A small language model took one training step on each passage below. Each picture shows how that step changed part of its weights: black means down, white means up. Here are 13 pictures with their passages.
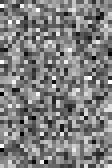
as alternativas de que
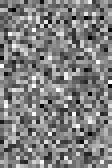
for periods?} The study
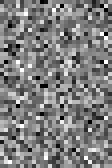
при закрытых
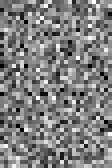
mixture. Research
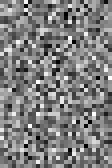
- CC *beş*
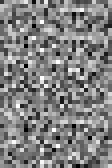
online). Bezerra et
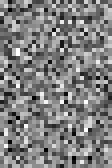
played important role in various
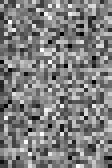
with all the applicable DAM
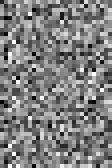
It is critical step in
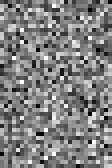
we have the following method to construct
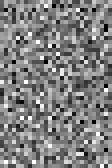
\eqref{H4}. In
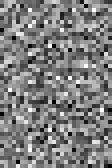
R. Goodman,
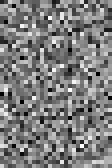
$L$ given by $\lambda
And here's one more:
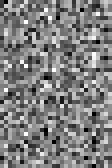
of SE reproduction in
